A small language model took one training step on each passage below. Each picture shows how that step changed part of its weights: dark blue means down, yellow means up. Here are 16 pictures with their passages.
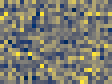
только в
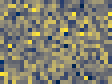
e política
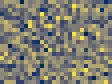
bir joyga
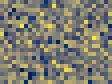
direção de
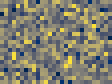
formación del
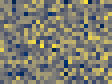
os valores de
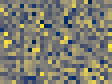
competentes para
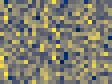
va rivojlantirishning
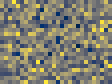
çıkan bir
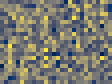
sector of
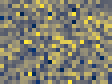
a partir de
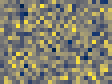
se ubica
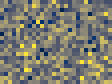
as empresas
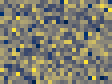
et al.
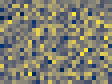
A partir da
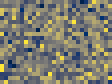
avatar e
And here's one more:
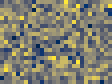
Esta masa
